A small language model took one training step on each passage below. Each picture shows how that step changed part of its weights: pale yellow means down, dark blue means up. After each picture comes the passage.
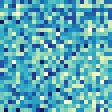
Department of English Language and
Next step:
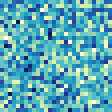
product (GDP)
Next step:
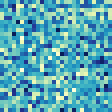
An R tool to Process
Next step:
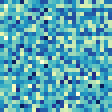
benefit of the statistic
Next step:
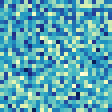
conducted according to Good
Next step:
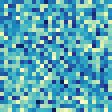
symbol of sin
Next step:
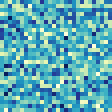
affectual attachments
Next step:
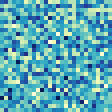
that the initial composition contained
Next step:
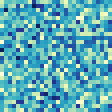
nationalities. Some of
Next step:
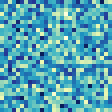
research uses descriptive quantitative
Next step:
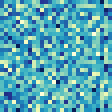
olive green
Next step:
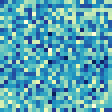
by mass. -
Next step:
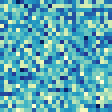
performance because it reflects
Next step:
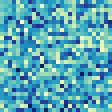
In addition, the applications
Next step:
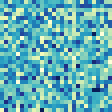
and social fairness to
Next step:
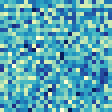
hours in 10 cases and
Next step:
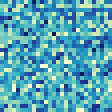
frequency changes due to the
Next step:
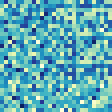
the current size of the
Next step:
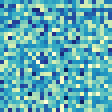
juveniles, after
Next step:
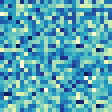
early years are a critical
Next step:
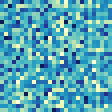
bastion and login
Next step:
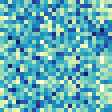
and E, F be
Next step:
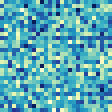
first, ultimately enhancing
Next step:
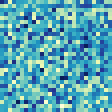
in determining whether the medium
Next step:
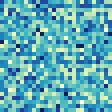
we give some sufficient conditions
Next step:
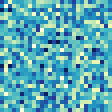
have shown that experiences of
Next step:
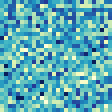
catalyst for economic growth,
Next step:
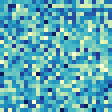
number of organizations in
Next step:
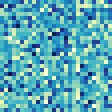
environment. Parents
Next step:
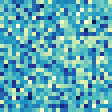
is repositioned
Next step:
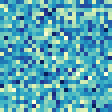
of banks operating in the
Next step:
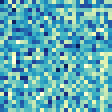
about the world communist
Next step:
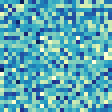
individuals with characteristics similar to
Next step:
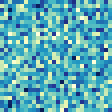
obtained higher revenue than
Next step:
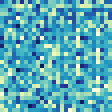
locally inspired,
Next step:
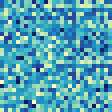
such guidelines in clinical
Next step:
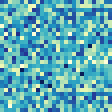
not the truth
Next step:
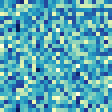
farmers. Studies by
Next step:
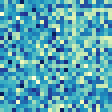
Business process management implies a
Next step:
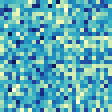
Curation, Formal
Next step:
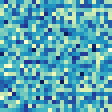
the academic achievement of
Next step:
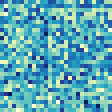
their study if it is
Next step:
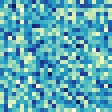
Radar Approach
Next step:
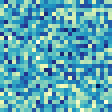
the business world. The
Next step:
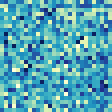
of Hospitalized
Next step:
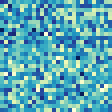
a pixel and
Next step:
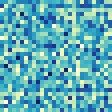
energy sector and achieve energy
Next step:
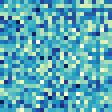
good source of natural
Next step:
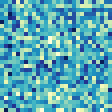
induced by hydrogen peroxide
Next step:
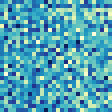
parameters (processing temperature,
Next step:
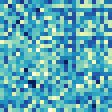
discourse construction was most
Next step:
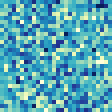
LFP battery recycling is
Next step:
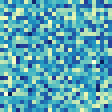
and content analyses of the
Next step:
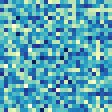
that the time dependent force
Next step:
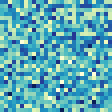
is the initial concentration,
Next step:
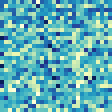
which are all mentioned in
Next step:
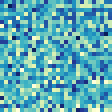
objects to serve as an
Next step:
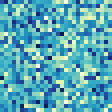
under B-CL light
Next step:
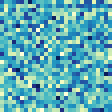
projects, which can be
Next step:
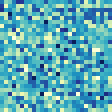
reserves, while enhancing
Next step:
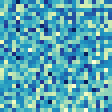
quantitative research design. The
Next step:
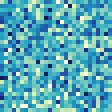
playgrounds for environmental
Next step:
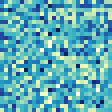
iterative procedure through 20
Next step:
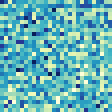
in both hardware and required
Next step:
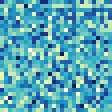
validate them.
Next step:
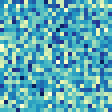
cloud. Then, the
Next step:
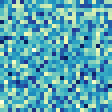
toward such enhancements.
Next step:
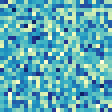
to a saturate
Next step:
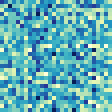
an example: Survey
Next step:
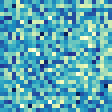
middle section For a
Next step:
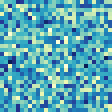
school for science core subject
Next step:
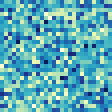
Because it matures
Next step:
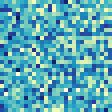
binary tree
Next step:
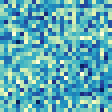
the Connecting
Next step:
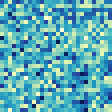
role in education and
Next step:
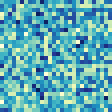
India for one year.
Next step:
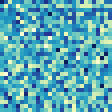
steady and
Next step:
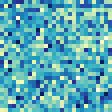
competence, language
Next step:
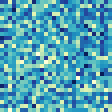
from two sites in
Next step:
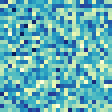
to be relevant has
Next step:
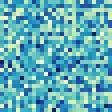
and access management framework that
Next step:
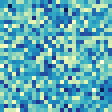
and the European Cave
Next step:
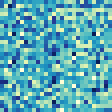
initial tableau becomes Table
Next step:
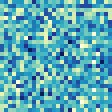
and polyphenolic
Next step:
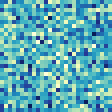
that SPP experiences can
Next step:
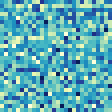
safe and supportive
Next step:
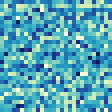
Guidance &
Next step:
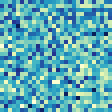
animals. In many
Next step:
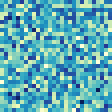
patients was not significantly different
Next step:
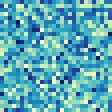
cardiovascular risks,
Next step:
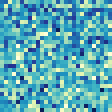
formular with a proportion
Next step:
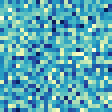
components differently. There
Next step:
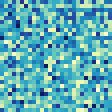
proteins that are generally used
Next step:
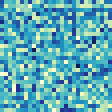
received in the production and
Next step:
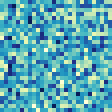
The strain showed a
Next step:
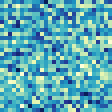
limitations: In this
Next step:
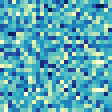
International Post Graduate
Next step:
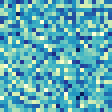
exchangers should be
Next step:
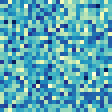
on the Indonesia Stock
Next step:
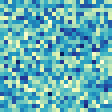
and the various stakeholders should
